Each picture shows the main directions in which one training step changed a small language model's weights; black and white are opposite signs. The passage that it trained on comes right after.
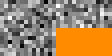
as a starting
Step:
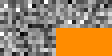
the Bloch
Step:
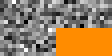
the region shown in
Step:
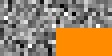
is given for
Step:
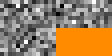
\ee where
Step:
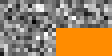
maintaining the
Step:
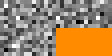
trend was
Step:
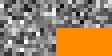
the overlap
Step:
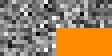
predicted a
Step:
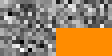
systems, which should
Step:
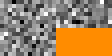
use the following
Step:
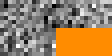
can provide a
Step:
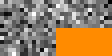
ha ha
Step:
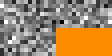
the physics in
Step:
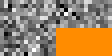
was observed for
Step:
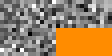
but instead
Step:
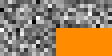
typical parameters:
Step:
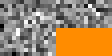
circle in
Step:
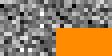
direct dispersive
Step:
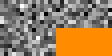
x$ is a
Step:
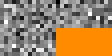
In general, if
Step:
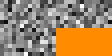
of the measured
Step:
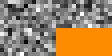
\times \nonumber
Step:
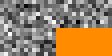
and code
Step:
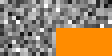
sculpt the
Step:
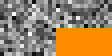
hole. This
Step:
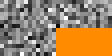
representation of a
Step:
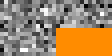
recently by
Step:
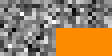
each node
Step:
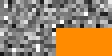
is needed
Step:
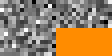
The ratio model
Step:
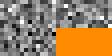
value. }
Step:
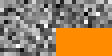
duals in
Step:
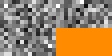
model combining
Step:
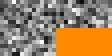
the source in the
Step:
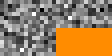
correlation, it
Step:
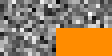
in the development
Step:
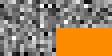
important again
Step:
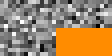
the species measured
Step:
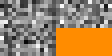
Our approach
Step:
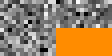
their orbital
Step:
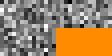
no matter if
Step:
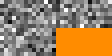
radio continuum
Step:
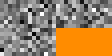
quite fast
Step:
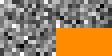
are often
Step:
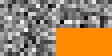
and bounded
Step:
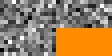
the classical
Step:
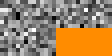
\right)$. It
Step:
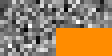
to measure the
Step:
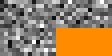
a continuous
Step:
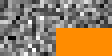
up table to
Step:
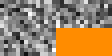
they can pass
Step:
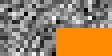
$g$ is
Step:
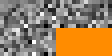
level. We find
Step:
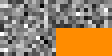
be seen that
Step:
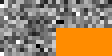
with a time evolution
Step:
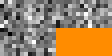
only at least
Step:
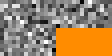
3D}$ values
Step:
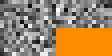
an item to
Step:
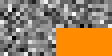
for Mixed
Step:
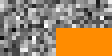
reminds us
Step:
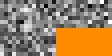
learning and
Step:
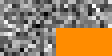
respectively, and
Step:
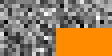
by independent
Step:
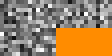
topics in the
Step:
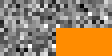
positioned 20
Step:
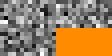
seen in both
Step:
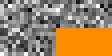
closed set of
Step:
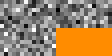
H}$ and
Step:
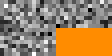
tell only if
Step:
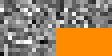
to reflect
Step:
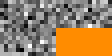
that while the
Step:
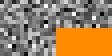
high energy photons
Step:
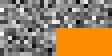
(or the
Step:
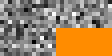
unit time,
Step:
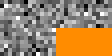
by a ring
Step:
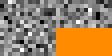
in which we may
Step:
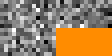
can conclude
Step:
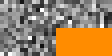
also note that
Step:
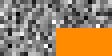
the exponent
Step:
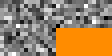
contained in the
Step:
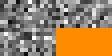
chain of
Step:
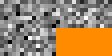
nature of the
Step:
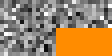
problem. In the
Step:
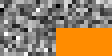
in linear arm
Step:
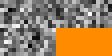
idea to
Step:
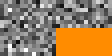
side of the
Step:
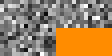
internal energy equation
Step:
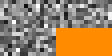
an estimated
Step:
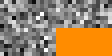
the prime and
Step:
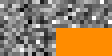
point at each values
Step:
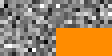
cooling as
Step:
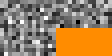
and hadron
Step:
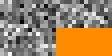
are responsible
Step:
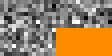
particular, the
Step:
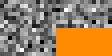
due to the
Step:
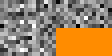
located between
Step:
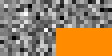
distortion is
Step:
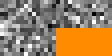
expressions that are
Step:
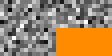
of $\tau =
